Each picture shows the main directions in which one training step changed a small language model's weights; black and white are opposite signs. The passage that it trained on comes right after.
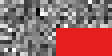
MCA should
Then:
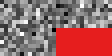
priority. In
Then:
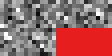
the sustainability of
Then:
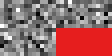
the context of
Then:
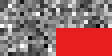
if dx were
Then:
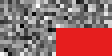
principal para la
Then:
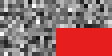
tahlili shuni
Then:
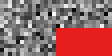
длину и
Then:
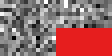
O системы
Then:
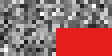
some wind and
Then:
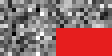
1 Minuyan
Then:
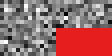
of research that
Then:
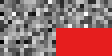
The datasets from every
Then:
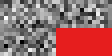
la plantilla
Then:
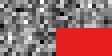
femininity and
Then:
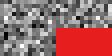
curing time of
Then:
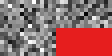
und ohne
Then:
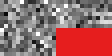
us to show how
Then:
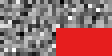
supply chains,
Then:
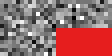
prices which change
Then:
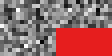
the literature.
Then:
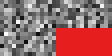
but against the
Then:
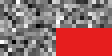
The total soluble
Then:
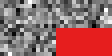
with 2 and 4
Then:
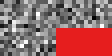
communication. In the
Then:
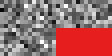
included a laboratory
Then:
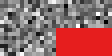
de vida é
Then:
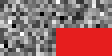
Terkait di
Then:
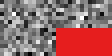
The cases in male
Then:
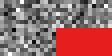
and the biomass
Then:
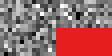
dividing the
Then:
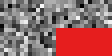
be considered:
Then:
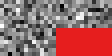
speed of the energy
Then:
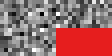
Adib asarda
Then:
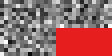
mode and manner
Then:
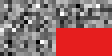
la proteasa de
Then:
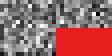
prospections dans
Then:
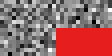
same steady state
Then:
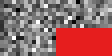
системы в
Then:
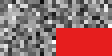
fracture is
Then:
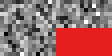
minimizes the
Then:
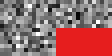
standards on the
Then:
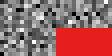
this article are available
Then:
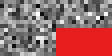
a safe
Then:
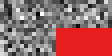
the compliance
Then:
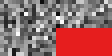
Examples from
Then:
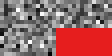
of the more
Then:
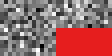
in terms of test
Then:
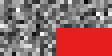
the areas of teaching
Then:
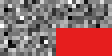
time as the
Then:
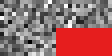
Abstract : In
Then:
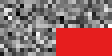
spectrum of an
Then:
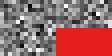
define whether the
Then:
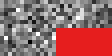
in the light of
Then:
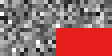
In accordance
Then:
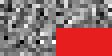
Structural Model
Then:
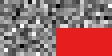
tahlil qilinadi.
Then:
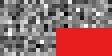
va barqaror
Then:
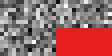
to integrate into
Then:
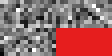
seasonal and
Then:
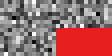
sur'atlar bilan
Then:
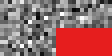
el rol de las
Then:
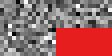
rate floors
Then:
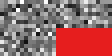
and the ones
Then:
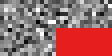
FD of
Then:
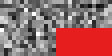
o formă
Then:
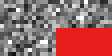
in experimental systems,
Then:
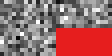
tizimi kanallari
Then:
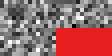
va mashq qilish
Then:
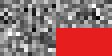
se manifestavam
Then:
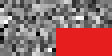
bir rejalar
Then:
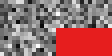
range and has to
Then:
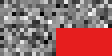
ming bora
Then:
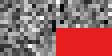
is utilized when
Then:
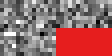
regard to the water
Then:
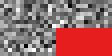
through a simulation and
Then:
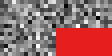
paciente não
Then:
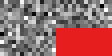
disponibilidad de
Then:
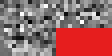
la gama de
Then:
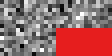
on length and time
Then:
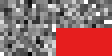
and initiators and
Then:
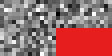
of Indian
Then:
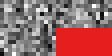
of early oral
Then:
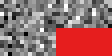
Cord care.
